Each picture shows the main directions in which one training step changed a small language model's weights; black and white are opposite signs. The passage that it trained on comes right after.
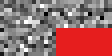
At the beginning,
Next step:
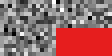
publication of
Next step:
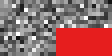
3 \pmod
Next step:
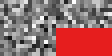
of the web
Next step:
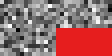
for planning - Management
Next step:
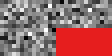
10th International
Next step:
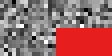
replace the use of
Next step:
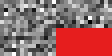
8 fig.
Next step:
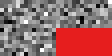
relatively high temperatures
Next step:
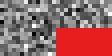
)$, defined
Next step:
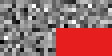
bajo la
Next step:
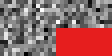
should not be
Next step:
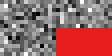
pointed leaf
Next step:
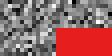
is of course the
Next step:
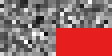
the random variable
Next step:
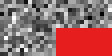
we need some
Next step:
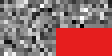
way the observations which
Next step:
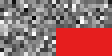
various ligands
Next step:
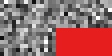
Pact, we
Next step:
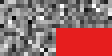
for superport
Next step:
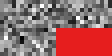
rural areas.
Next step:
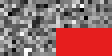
the applied voltage that
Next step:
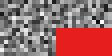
MU is the
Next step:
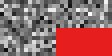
over the integers,
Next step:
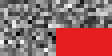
1$ there is
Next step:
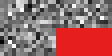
simulations which are similar
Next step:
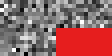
be useful in the
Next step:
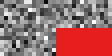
IN THE
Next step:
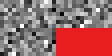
modified by a
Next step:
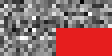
vertices and so the
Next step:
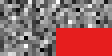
is shifted such
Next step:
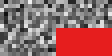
as follows: take
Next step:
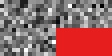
the period of
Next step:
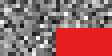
of continuous variables between
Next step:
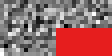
that the singularities
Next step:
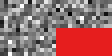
time that can be
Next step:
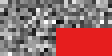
partial expansion technique:
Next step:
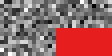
per participant for
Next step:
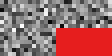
change of probability measure
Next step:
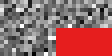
connection between the
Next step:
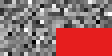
independence can
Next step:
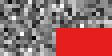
is used to find
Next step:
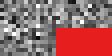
let $N$
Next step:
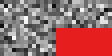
increased rates of
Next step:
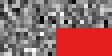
of Saint
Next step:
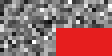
do it again with
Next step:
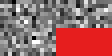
providing health care facilities
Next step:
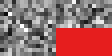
a better solution in
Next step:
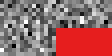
use stories as
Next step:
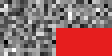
be visible to
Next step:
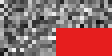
constant and the
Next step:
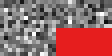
a Gorenstein
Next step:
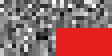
specific machine in order
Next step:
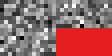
metals from food staff
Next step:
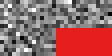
adding one copy of
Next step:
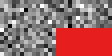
local pain during
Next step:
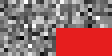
and 3 h later
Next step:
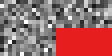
by Omer
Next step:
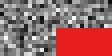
and velocities.
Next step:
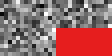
so, it is
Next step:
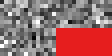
the structural geometry is
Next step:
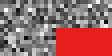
COP of the
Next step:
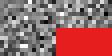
temperature at which
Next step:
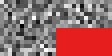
some coarse mesh
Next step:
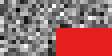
base platforms -
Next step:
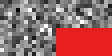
They also establish an
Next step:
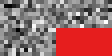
theorem on the relationship
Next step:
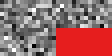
compact space.
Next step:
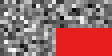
Figure 1:
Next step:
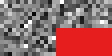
scheme over existing numerical
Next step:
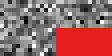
period are less than
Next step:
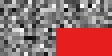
can expand the
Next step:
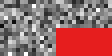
states that, for
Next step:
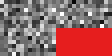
at the initial
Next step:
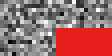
No. Code
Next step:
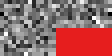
and is used to
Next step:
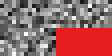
the existence of a
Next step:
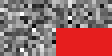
present case and on
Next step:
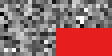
resource management, and
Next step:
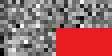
unique $\gamma
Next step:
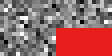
shown promise in
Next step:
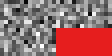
of competing models
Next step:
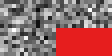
$E$ what
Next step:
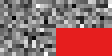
пределу в
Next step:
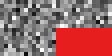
challenges is not unique
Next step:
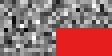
an operad
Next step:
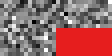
an acute
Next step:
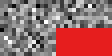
results of NN
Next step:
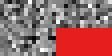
is consistent with the
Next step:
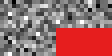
only known drug which
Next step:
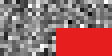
develop such competences
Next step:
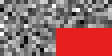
This involves representing our
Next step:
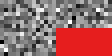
\alpha < 1
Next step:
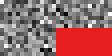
The work is supported
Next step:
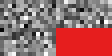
final meshes in
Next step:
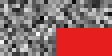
of the distribution induced
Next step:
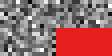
advocacy is
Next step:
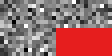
across panels.}
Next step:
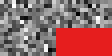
many studies in
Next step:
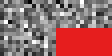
almost everywhere we
